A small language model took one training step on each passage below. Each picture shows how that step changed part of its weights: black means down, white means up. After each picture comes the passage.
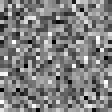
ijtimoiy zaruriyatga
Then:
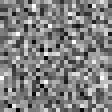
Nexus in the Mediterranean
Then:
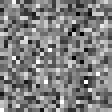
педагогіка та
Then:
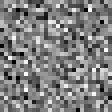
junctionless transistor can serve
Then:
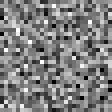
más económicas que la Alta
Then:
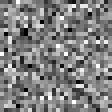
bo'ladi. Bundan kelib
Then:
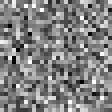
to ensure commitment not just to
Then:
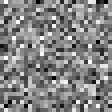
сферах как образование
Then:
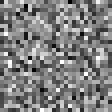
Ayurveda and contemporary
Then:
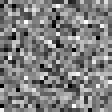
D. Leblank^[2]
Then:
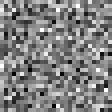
должно содержать
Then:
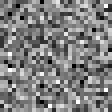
women by virtue of its employability and
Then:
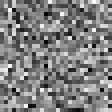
the prosecutor is more likely
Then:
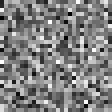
on the Industrialization management of university
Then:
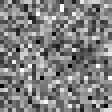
último, referente al tema
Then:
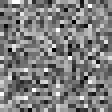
for the overall mechanical response of the considered
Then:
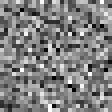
5-year relative survival estimates
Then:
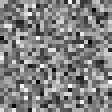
particular size. This narrow overview of the
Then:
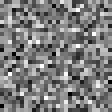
M.R.d.A. contributed
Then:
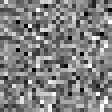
14. 1. Los Estados
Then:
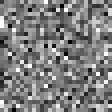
ensina que há princípios
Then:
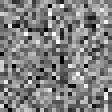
тенденциями развития
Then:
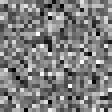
modo de ejemplo la Figura
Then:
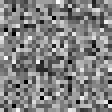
на досвіді інших
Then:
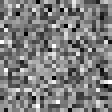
nanoparticles open the door
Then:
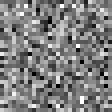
кўп жиҳатдан
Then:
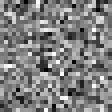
A1 Beginner, A2
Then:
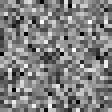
to identify the main problems, to determine
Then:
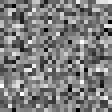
trends in the organization's activities.
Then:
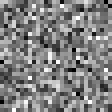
and swampy areas. Barter
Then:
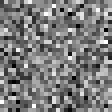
bo'lishi, mustaqil
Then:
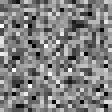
тушуниш ва улардан
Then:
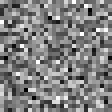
[n]_q \beta
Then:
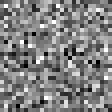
Prokuraturę FR; 3.
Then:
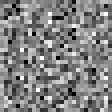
шляхом забезпечення
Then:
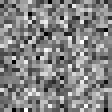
- на этот показатель
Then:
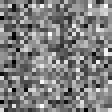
that $\forall u \in (s,
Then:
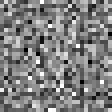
to German-occupied
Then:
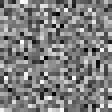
domain in order to reactivate
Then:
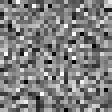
make the access decision. 4 Game Theory
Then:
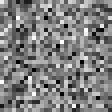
P46 Entertainment games
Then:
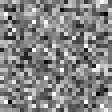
vaqti fevral oyiga
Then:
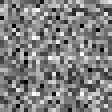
of AI in learning, the autonomy of
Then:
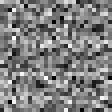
"O'zini o'zi anglash
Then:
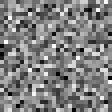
on cardiovascular risk.
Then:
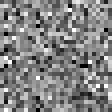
его функциональные
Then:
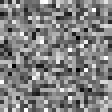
Therefore, many local tourism business
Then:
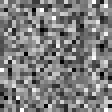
cars or multimedia devices,
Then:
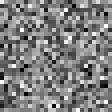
procyanidins was performed according to
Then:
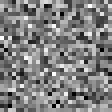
notify re3data of any major
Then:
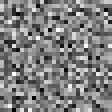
of biological and economic productivity in the
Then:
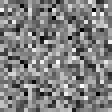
masa pemerintahan Abu
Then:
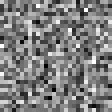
geç dönem laboratuvar
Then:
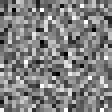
Example Horoscope 4:
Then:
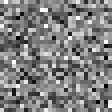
Information technologies have made it possible to create
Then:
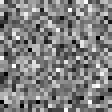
think that any topic is out of
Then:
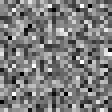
you will depend on the skill level of
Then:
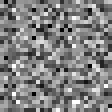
COORDINATED BY
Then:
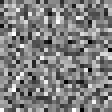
the momentum compaction of the RCS
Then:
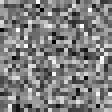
ot" deb ataladi.
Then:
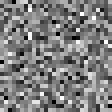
önemli psikolojik
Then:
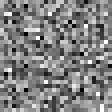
Xitoy, Rossiya
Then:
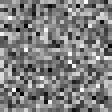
produção agrícola.
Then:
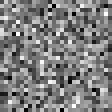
enterprise, but also at the level
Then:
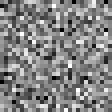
праве на конкурсной
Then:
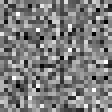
s'agit de tester une
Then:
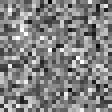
carbon footprint (3%) as well
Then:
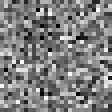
in dichloromethane solution :
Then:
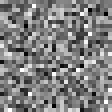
keng qamrovda tahlil
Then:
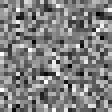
Structural damage due to
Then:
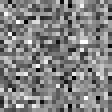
+ y.$$ Applying g to both
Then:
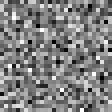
online peer feedback improves
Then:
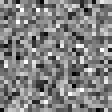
Al-Si alloys, provides its
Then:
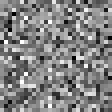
period of 2012 – 2018 were analyzed and
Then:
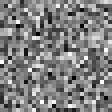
of EFA yielded a
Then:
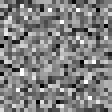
Press. - Kuenzi,
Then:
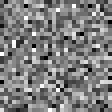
the candidate villages. The
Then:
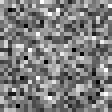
NASDAQ 100. Este
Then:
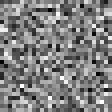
and paid advertising. 2.
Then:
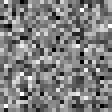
& Henderson, C.
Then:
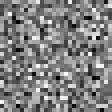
precise < 1 km Fig. 4.
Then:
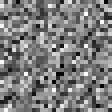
personal and environmental protective factors that influence
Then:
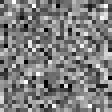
data to avoid inequitable
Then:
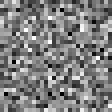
to know how do consumers' choice
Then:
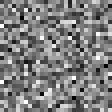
traditional one, is not restricted to
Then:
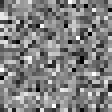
do produto, contribuindo para o
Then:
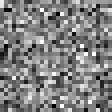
alohida qayd qiladi.
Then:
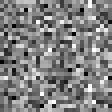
registered) → Save -
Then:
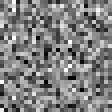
ҳифз намудани
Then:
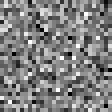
маҳаллий давлат
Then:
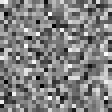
Holocene climate change events
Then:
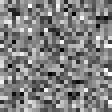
etish, turli salbiy
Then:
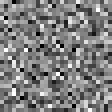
information through which individuals can be identified. This
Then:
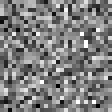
large-scale dataset is utilized for
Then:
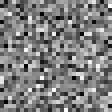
kalmış; bu nedenle
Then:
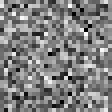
Nutq nuqsoniga ega
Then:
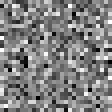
einer Frau. „Es ist das
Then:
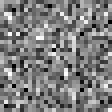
been carried out on Urdu language from
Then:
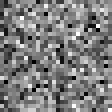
трансформации [1].
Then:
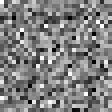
higher, the actual exposure is much
